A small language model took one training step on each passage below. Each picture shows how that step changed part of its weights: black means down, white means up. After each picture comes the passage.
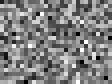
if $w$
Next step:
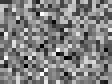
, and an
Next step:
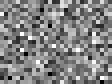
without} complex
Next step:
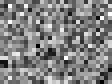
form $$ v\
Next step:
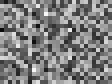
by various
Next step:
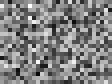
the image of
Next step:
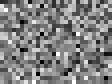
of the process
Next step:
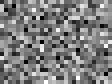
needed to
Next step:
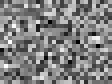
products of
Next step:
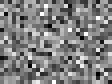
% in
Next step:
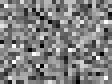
integers $d
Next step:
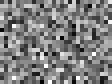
there are no
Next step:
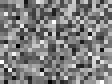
delays for
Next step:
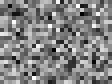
a converse
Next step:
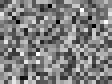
modules for
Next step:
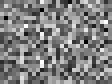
is homotopic to
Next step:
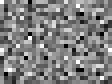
arrive at
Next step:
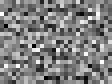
a space-time
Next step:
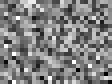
are flat
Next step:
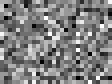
nodes in the
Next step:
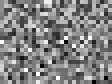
covariance is
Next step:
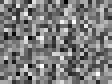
Foundations of
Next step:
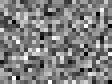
generating functions and
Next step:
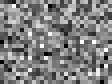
Let $\Lambda$
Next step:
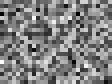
the rational
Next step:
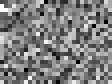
vector of a
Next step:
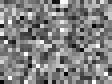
X} \times
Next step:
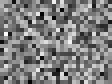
not depend on the
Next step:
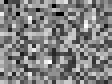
the literature
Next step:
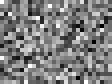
advance using
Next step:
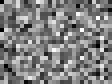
fields between
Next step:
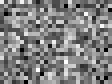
when $\xi$
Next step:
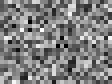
we get the
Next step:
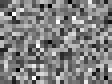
simple modules.
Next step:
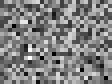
we have the following
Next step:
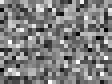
true. Then
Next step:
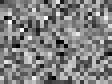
cover points
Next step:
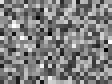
complex manifolds.
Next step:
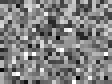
to the one for
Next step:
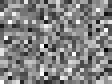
in large parts
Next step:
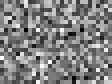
coefficients in the field
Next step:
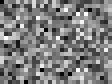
ratio of
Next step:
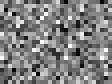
$, and a
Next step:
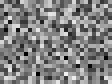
different assumptions
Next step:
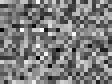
define a geometric
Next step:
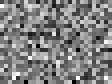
in the first set
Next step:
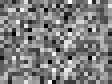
From this
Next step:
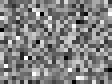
for any integer
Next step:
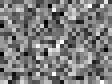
start with $
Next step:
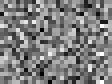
so $W'
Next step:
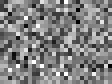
we sometimes
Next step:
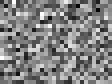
(see the proof
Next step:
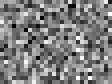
find some bounds
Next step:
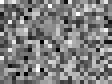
In particular, when
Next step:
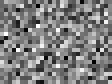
system of equations on
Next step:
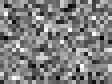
degrees of
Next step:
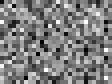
vector. This vector
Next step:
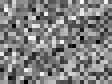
formulae for
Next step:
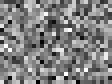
to solve the
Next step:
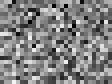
a left module
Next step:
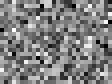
has exactly two
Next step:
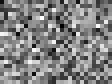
a Banach
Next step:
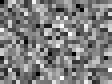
two planes
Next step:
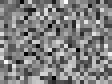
m, \qquad
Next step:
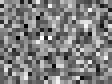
maps on nonmetric
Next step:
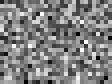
if $R
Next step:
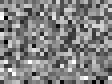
there exists a
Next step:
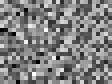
two types
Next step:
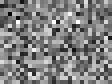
the following one:
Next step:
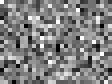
We begin by
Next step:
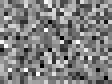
potential is
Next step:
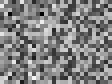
the extra
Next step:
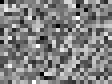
The value of the
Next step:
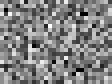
any case the number
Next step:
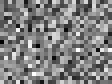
results indicate
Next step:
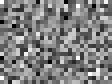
space. The
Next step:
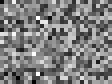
denotes the
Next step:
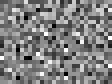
concave function
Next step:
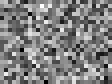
use the following
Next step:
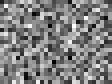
at least one such
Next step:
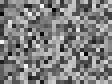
it cannot be
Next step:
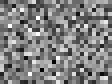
assume that the sup
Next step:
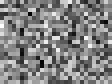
is new (see
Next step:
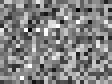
characteristic described
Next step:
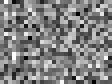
satisfy the
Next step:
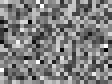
we will denote by
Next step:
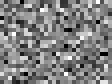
and \[
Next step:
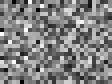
for a move
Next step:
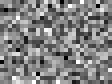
terms of the parameter
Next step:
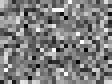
de celle
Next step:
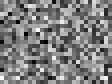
implies that the
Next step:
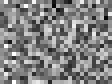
are computed,
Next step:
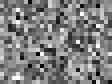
Green function
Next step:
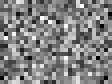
where $ X $
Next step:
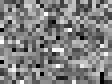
to keep
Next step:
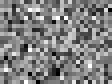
we need to
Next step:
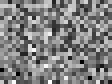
the maximal
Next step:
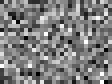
$\alpha$ and
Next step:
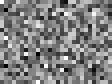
whose time
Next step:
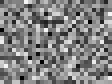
of claim]
